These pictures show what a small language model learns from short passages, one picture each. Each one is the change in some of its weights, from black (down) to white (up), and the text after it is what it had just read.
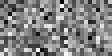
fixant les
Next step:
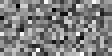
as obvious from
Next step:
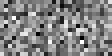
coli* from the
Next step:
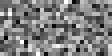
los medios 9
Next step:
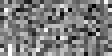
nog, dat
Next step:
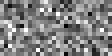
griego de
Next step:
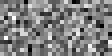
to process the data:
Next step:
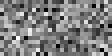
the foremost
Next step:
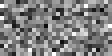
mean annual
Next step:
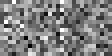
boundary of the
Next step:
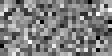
selected pitch
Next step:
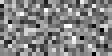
validated the
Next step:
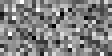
negative dynamic
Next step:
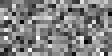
algebra can
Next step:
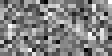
caused by the
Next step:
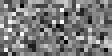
поведения на
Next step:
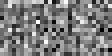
o aspecto
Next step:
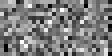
una vez que
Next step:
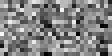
детей в
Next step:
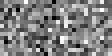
dizer, em
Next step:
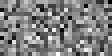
ela é a
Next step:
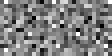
to assign
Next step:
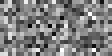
keeps a
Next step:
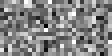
model, this high
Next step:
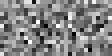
for this reduction
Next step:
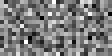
est souvent
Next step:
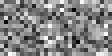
can be denoted
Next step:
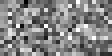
cross-section of
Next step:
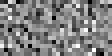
foram China
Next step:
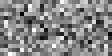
of magnetic cells
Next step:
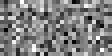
to set the initial
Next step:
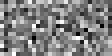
in a 3D
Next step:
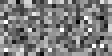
classical information
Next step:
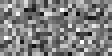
results derived from
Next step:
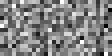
deviation from the
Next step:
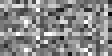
and becomes
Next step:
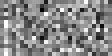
the materials in
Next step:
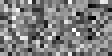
Oral Cavity
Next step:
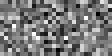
The temperature dependence
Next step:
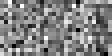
та, разом
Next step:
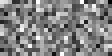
where $\alpha$ is
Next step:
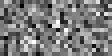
se admite que
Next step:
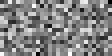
a pump
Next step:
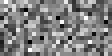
principle of
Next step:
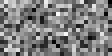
values of $f$
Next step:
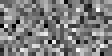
- \delta_F
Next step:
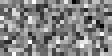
to precisely
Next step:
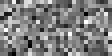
points of the
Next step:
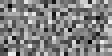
one does not
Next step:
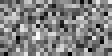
both transform and are
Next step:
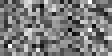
defining a fine
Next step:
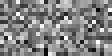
sotto la
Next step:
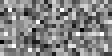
measured refractive
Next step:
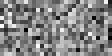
papers that
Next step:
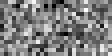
apoiar a
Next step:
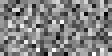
from Eqn.
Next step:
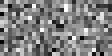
the flavour
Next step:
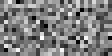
to the following
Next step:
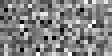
in the metdata
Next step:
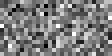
ve manyetik
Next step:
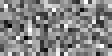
by the ontic
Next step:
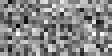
of the $l =
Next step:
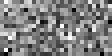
of gravity is
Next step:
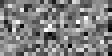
HaC &
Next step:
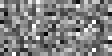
as $\epsilon$.
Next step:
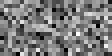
y lateral de
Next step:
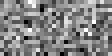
the commands,
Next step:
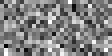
dispersen con
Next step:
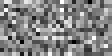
can be constructed
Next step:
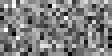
accounts for
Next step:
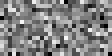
< \alpha <
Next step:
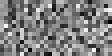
at their epoch
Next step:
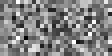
choose the
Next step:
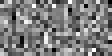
aspectos da
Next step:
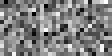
in Social
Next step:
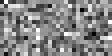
are fully
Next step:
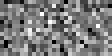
decir desde
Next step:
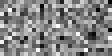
we find a
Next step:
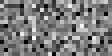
magnetrons and
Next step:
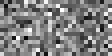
the Republic
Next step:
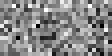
converting the
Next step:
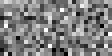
analysis of works is
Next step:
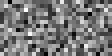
to observe
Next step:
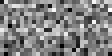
be expressly obtained
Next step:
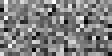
parton distribution functions
